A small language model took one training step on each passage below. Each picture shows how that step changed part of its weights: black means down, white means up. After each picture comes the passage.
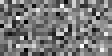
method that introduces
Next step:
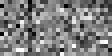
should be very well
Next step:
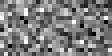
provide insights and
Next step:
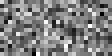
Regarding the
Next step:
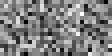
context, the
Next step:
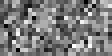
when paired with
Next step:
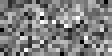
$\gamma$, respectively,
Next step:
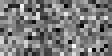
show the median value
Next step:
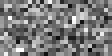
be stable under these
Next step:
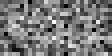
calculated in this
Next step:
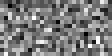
mode will be
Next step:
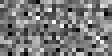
using GMM.
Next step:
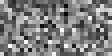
to define the
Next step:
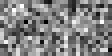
In addition, a
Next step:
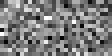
have surveyed
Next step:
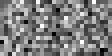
result was proven,
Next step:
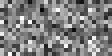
(shown in the
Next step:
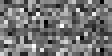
measurement frequency
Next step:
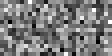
to an evolutionary
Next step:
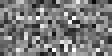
That is to
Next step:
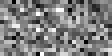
of interstitial
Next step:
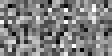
the relativistic
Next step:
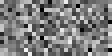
we then compute the
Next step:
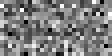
are other types of
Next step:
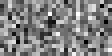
the occupied
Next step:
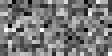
if some PE
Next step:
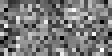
is short range,
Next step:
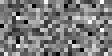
as that of the
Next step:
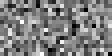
hard X-ray
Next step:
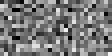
and ECS
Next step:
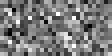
scores means
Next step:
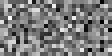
the independent variable
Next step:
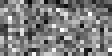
errors are independent
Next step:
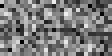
though the overall
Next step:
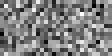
and gas reserves
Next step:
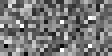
treatment medication used
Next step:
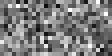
thinking one may
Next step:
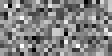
slopes in
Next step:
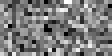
expected net
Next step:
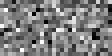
This leads to the
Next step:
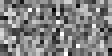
In panel
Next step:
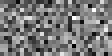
is that the interaction
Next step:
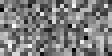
tests in order
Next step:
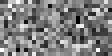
radiation fields.
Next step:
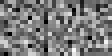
the management and
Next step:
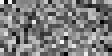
the action with this
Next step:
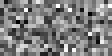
to Square
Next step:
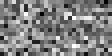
is at work,
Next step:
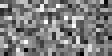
high school of
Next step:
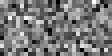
the former case,
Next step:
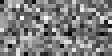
intended to
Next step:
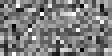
codes: i
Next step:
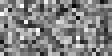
day time dc
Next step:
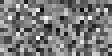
interaction employed
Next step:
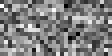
of floating
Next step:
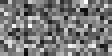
except at small
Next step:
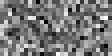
limited radio
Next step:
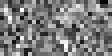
P = pressure,
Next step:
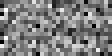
at different inclusion
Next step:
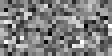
this class has dimension 7
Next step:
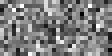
This splitting
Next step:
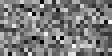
region between 3 to 4
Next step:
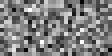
the next
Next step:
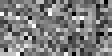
we give an
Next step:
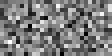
some $r$, we
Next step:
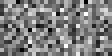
a promising
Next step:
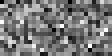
decomposition under
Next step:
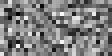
In our study we
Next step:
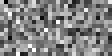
In cases of
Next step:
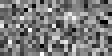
So far,
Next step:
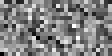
damage from
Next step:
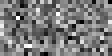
part which appears
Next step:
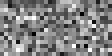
can be studied by
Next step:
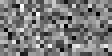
and 4 show the
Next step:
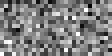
kind is the
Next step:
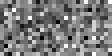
\cdot I(t
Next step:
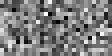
a DFS
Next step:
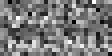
in patients with
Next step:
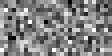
plots of the
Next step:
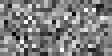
an impedance
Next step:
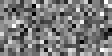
go beyond
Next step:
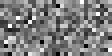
9% or more during
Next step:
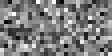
activities are
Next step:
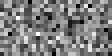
map such that the
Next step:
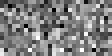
total degree of
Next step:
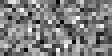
a study carried
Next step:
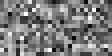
and make a
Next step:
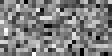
We included the
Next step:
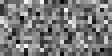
we consider future
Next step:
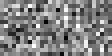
or age of
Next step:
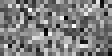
bending moment
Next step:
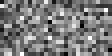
affect our health and
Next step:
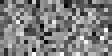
with the existence
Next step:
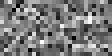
and rotational energy
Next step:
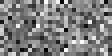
action regarding
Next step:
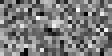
typology. By
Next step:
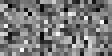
whom we call
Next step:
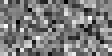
Dirac equation in
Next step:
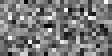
assumed environment.
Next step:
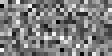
not elongated
